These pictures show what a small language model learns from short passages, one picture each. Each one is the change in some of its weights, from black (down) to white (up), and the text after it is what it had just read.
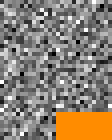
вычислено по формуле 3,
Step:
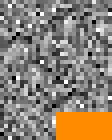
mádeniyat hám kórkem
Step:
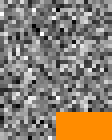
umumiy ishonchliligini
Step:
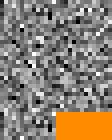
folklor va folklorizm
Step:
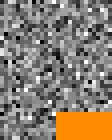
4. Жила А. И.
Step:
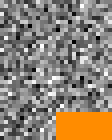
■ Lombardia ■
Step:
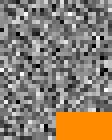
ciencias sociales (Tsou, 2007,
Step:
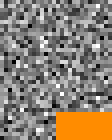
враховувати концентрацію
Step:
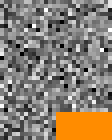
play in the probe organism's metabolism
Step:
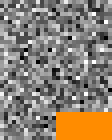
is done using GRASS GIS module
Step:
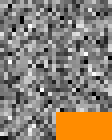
ijrochilik amaliyotidagi
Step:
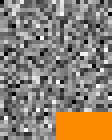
C., ⁴Anu Afrooza,
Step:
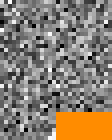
suggesting a positive orientation towards their studies.
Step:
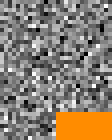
While IoT solutions are enabling new
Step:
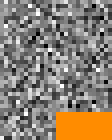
14]. - When provenance documentation has been
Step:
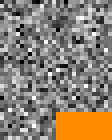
газеты указывается, что в
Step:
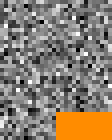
Kewenangan Peradilan Agama*,
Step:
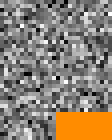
balki semantik jihatdan ham
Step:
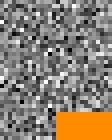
of leaf surface.) (Affected
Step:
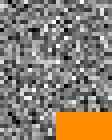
market mechanism that balances supply and demand. The
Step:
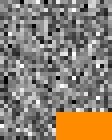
normativ-huquqiy bazasini
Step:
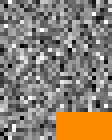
forecasting quality and resolution can be used for
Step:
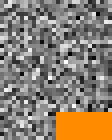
of balancing different fundamental rights and interests on
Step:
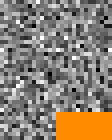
частоту каллусообразования
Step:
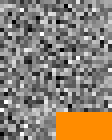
адаптацией, например, на
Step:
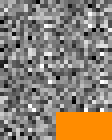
PKWE; Kadyny
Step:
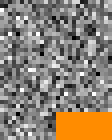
a four times of input voltage and a
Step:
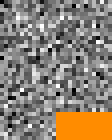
Si neuf sur dix passent en
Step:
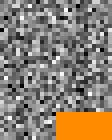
la virtud” es empleado para designar
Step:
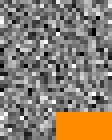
to silence or intimidate public
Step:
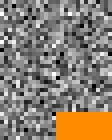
infinita delle pratiche le subordina
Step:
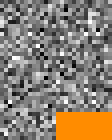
Article: Sharma, N.
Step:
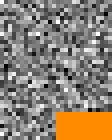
harakat ob'ektiga qarab
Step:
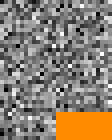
teaching and learning. These major spaces are: -
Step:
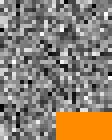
а дополнительно происходит
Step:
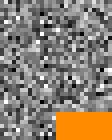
fani umumiy o‘rta ta‘lim
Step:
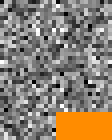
act as savers, and entrepreneurs,
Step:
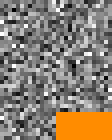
V. (2002). “La comunicación:
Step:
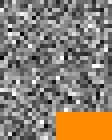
discriminator models separately, and training them
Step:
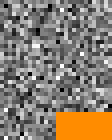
Biology and Bioinformatics,
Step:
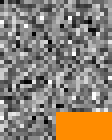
) do 6 for $j \leftarrow
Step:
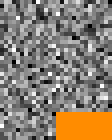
the context of colonialists interest.
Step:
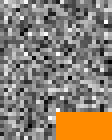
that they are less than optimal in maximizing
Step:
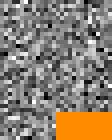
različitih institucija.
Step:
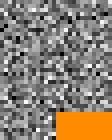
ТОВ «УКРЛОГОС
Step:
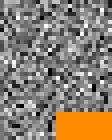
had been previously admitted to the same
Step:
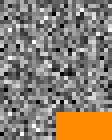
bilan va deyarli toliqmasdan
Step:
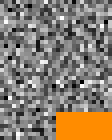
1999). Activities that support psychological
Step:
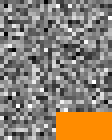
Acid in Aqueous Medium S. L.
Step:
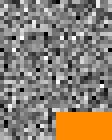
of effective resolution. Because tower
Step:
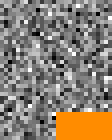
mengambil foto. 5. Data
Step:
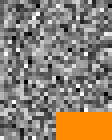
[78]. Indeed, the detection of
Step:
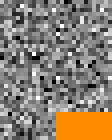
Landform, Mineral Body, Climate
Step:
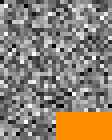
French Digital Republic Law
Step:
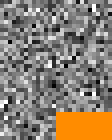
des femmes indisciplinées contre
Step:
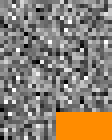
mengalami kesulitan maka
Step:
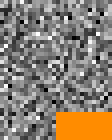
avaliação deve ser vista como uma
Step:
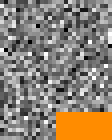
(6.3 g/L) contents were all
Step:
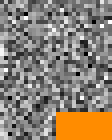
of Advanced Research in Science, Engineering
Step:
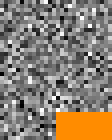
Exponential smoothing method was first proposed in
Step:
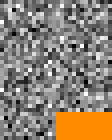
Center for Research and Advisory Services for
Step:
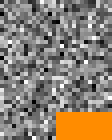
exported to Microsoft Excel for
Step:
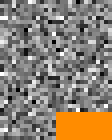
tekoäly voi auttaa
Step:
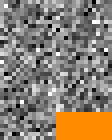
are proven effective but have the potential to encourage
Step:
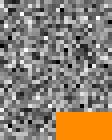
- Establish long-term time series observations
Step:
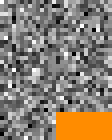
elemental series of instructional events consists
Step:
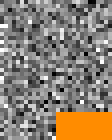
package products) for people to pop. The
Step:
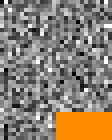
economy or the organization's security.
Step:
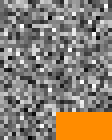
approved by the institutional ethics
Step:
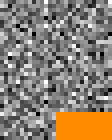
session type expects the client to send
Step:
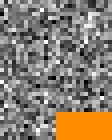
Bima Mall. Hal ini
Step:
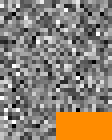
am Ende ihrer Lebensdauer
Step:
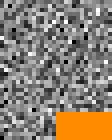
Figure 1 Protein architecture of genes
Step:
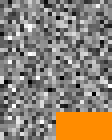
от начала координат, что
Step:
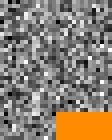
por las escuelas y facultades
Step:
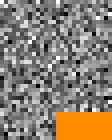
mitocôndrias ou na membrana das
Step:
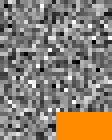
about 5.5 kg of nitrogen
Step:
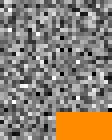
a Madame Getulio Vargas,
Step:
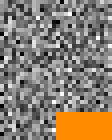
Dinleme becerisinin
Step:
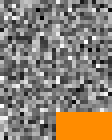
la que se realiza con el pulpo
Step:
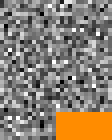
perusahaan, yang dalam hal
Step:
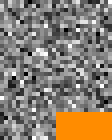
школьной библиотеки,
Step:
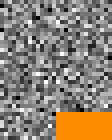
depth records and 21,309
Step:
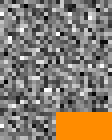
*et al.*, 1982), especialmente, que as
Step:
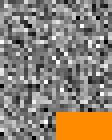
Here we show that such an approximation allows
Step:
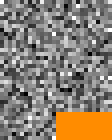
électorale stipule que : 1.
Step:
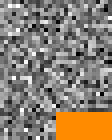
Department of Therapeutic Sciences
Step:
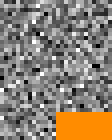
jismoniy sifat uchun alohida
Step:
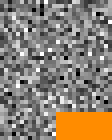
Рассмотрим произвольный
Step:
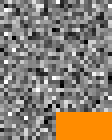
you greet a customer?". It
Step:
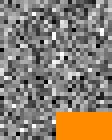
causes considerable damage to the
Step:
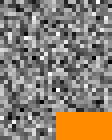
the discussion at the meeting, suggesting also work
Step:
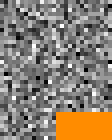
the proton spin from vertical to
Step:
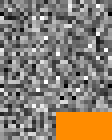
in reducing post-operative narcotic
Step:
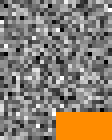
tarqalmoqda. Ular orasida
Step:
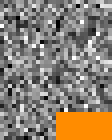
hundred and forty-six
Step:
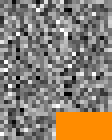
اعتبار اثر و
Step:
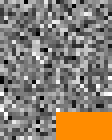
run in any 32-bit
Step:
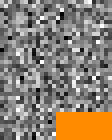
şekillendiren, demografik ve
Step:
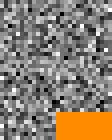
in the use of maize for animal feed.
